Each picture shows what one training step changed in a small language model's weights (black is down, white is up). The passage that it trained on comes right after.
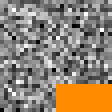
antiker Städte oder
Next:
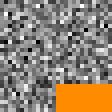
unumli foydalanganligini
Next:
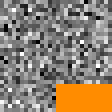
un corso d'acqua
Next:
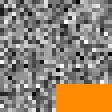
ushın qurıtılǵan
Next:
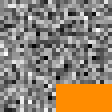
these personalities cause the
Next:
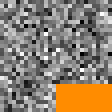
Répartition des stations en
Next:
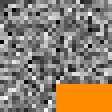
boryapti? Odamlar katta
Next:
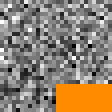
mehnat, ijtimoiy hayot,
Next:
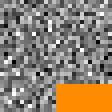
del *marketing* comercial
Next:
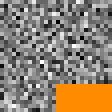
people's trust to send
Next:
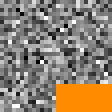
Siswa lebih disiplin,
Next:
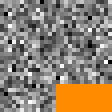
meliputi kegiatan
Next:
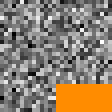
Emil Lischer, Marianne
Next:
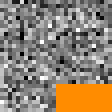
Construir enunciados
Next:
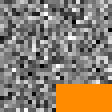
va ijrosini ta'minlash; -
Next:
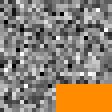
Даволашдан кейин
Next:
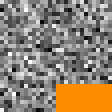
qilish; Maktabgacha ta'lim
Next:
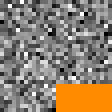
3. Наумов, А.
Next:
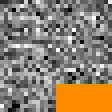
auditoriyadan tashqari musiqa
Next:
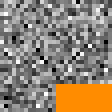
первую очередь при
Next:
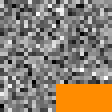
S., & Sevilla, M.
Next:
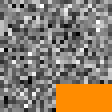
atrás das goleiras é a
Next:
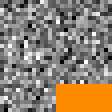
(más del 60%, en los
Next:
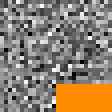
esto es, como imagen inmanente
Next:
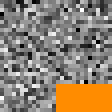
milliy kuylarni ijro etishda
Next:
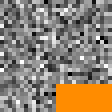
Автору удалось
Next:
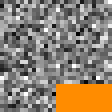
E., Schoemaker,
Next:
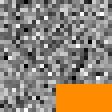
hasta tres expresiones que
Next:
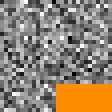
collected in the late XIX
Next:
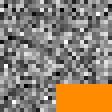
fases de: 1) levantamento
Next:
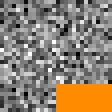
*Artif Intell Rev* 39,
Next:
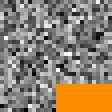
фосфор ва калсий
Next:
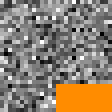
Campilobacter Coli y
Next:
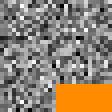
aholini parhez quyon
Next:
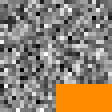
auxiliary word groups,
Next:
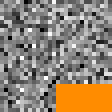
bijvoorbeeld Comment en
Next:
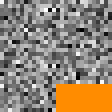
modo, apresentam dados coletados até
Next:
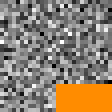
dhe pranojnë
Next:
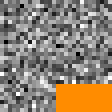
Ayrıca toplumdan
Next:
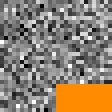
barcha ichki organlarga bevosita
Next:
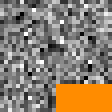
e material, por exemplo). Figura
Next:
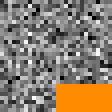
andere periode een ander.
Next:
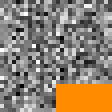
Guru Indonesia DIY. -
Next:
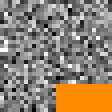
ferrailles le vieil
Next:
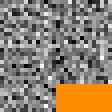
organlari faoliyatining ochiqligi,
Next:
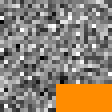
mentale manuscrite a
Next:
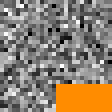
вводит новый термин, к
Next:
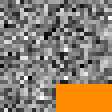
«потенциал» с
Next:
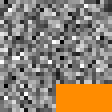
at TSUE, Nobel
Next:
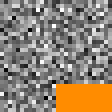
aytishimiz mumkin. Shu sababli
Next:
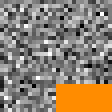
S. Fluxograma de
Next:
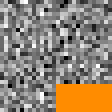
*Revista Brasileira de Educação*, v.
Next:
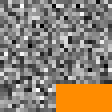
assemelha-se aos projetos
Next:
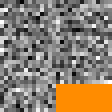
tabiati loyihada o'z
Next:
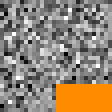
a cada instante, na gestualidade
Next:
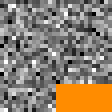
comparative analysis of changes and
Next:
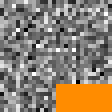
Saúde da Família na gestão
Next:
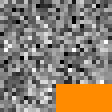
Pendidikan Multikular:
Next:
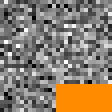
hiện dự
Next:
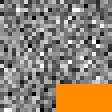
a causa dell'intensa
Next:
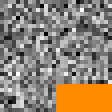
*Intellectual Property Law
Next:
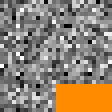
з середини XVII
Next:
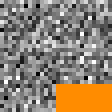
Boshlang'ich sinf
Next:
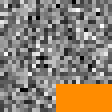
o'zining «Xamsa»
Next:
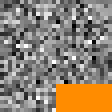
(após ligeiro abrandamento)
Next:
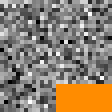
and the East Aegean
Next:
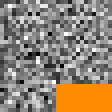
uzilishning mavjudligi. 5.
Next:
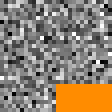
necha yillar asrlarga teng
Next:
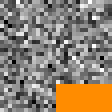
Мотульский Р.С.
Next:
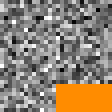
și noi; direcționarea
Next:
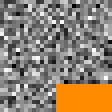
Ease), според който
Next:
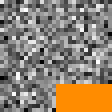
um lado vê-se certa
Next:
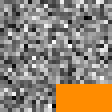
следующее. Они
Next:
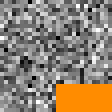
yondashuv mamlakat ta'lim tizimida barcha
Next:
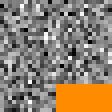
and guide them according to
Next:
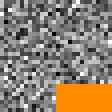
Âl-i Nasir
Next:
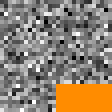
р. спостерігаємо
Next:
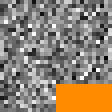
Bular orasida qamoq
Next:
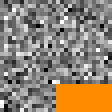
2. Axmatov J.
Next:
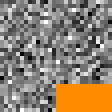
la globalización, el periodo
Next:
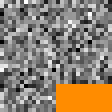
sosyal çevrelerinden elde
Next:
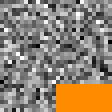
qabul qilishga, tanlashga
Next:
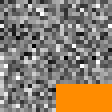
тўғрисида қанча кўп
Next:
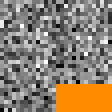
qismlarning hisoboti yuritilishi
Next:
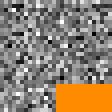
Zufuhr von Luft in
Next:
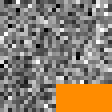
(контрольные работы,
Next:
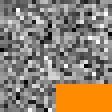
e Cobertura da Terra foi
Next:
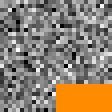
как бы глубоко ни
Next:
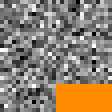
de Silos, Burgos. -
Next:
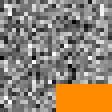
applied to the variables, and
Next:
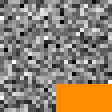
fractal modeling and procedural
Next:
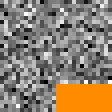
— f.f.n., dotsent
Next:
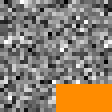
*Al Hayat: Journal of
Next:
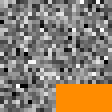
Aperfeiçoar médicos
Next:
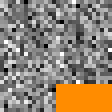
sahip olsaydı bu
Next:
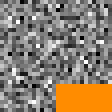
Dalai Lama. Er
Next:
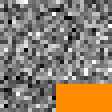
und Strafvollzug/JES
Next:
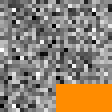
yordam beruvchi xalqlar fazila,
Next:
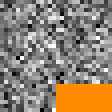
² Avayza K.
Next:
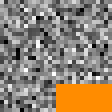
IX. Quanta Cura.
